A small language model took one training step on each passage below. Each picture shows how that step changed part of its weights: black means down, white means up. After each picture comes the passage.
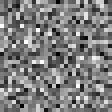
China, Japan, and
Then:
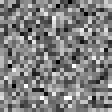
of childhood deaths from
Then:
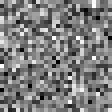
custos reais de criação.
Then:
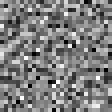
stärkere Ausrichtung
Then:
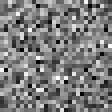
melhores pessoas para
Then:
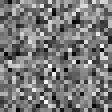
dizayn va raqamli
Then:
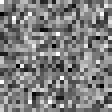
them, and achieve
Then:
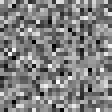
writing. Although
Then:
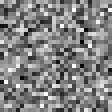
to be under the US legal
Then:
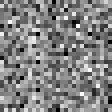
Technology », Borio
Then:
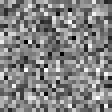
to the proceedings), or
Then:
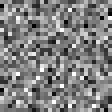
‘Español’ ha
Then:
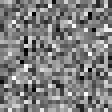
vanishing gradient problem.
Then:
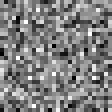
drei Prozentpunkten
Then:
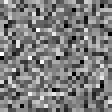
Forastieri, V.
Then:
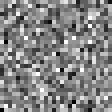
socio-economic security for
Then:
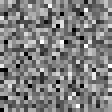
a focus on choice of
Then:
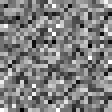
CONFLICT OF
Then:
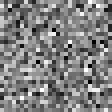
Diction, syntax, and
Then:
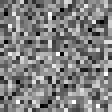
updated as needed in future
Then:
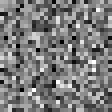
and physicochemical
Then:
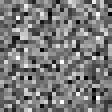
enquestes, més del
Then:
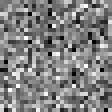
compreensão da diversidade
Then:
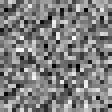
upon by the respondents. 3.
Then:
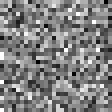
Lautstärke und
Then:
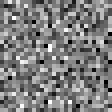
underpins criminal liability,
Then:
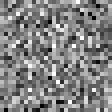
powered by cloud computing
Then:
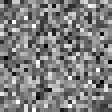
Yomg'ir paytida
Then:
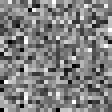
conjunto de las instituciones
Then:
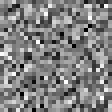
the boundary conditions, the
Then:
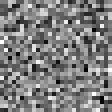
language and culture and to
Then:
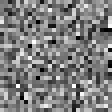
in the Tyrrhenian
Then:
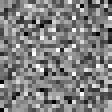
evidenciado la necesidad de
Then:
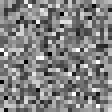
acute poisoning in the
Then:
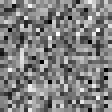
analysis of social media content using face
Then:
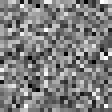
organisant des randonnées
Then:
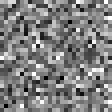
optimally designed with the help
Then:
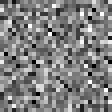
Физика фани
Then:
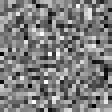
microdamage after creep
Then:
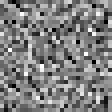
mechanical amplitude.
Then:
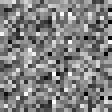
similar to that described by
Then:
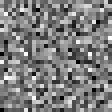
samarali hisoblanadi.
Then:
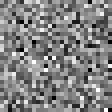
se pone al servicio del
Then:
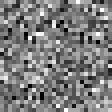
quantity and quality – experiences from
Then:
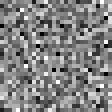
usullari turbot rilat va
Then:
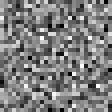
manque de compétences. Le
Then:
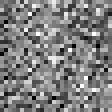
frame..." The work was not
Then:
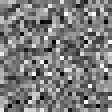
different levels because they are driven
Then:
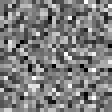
normalization = 0.05
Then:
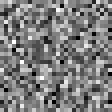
number of low-power Internet
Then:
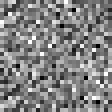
not allowed [22]. In
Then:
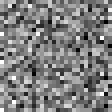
water management and drought
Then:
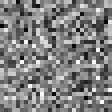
difference in the average student learning
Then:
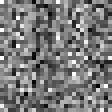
desarrollo de las plantas
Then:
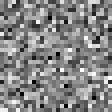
vary the particle radii as well
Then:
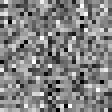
dozens of volcanic
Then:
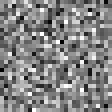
socio economy polity of
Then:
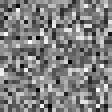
for a Minimum Standard of
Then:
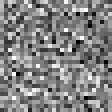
de escolaridade e renda podem
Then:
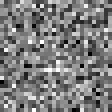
matnni tanib olish
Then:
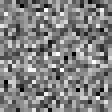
yaratish jarayonining bir
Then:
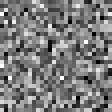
musical evaluation- music
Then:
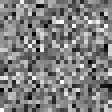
tenga que satisfacer
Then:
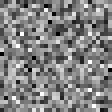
har gal o‘zidan
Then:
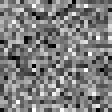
that there is insufficient evidence
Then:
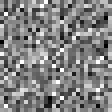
set up, two out of five
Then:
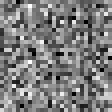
as single-use packaging
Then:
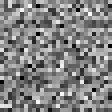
memerintahkan para
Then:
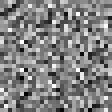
two previously discussed mask
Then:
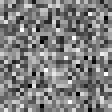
given final approval of the
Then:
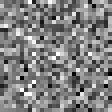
tashkil etiladi,
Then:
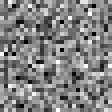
lie les membres du
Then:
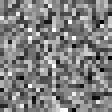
a packet size of 1000
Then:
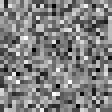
predecibles (por lo
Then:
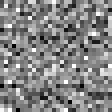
of MSM at 0 and 12
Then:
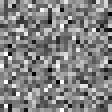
harmful substances into the
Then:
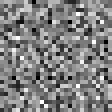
categorize variables
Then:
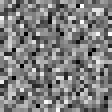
cooperation, economic
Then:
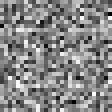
el medio idílico para
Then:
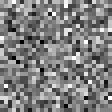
intensa agitação social e
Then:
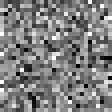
Then, the subscription management
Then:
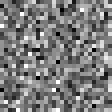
kısmının sadece
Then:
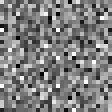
is now inevitable that the health
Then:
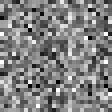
учащимися как одного
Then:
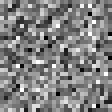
man who was lynched in the
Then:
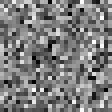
nationalen Regeln so zu
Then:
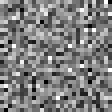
the Japanese by asserting their
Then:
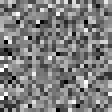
stranieri che hanno
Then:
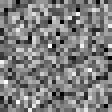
they obtained 85.3%
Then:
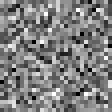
the Earth's rotation or the
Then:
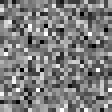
Ш., Бахриев,
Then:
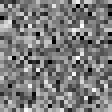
Нездужання загальне
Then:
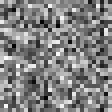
some cases the impairment in the
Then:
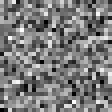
adoption of sustainable building
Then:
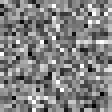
split_genes <-
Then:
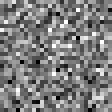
produce the image of Pearl
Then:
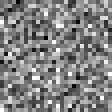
whereas so many consider it nothing
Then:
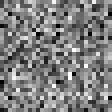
va dalaning oqova
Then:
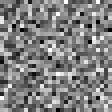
and 1 city of the Province
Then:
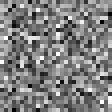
und Claudia Häfner.
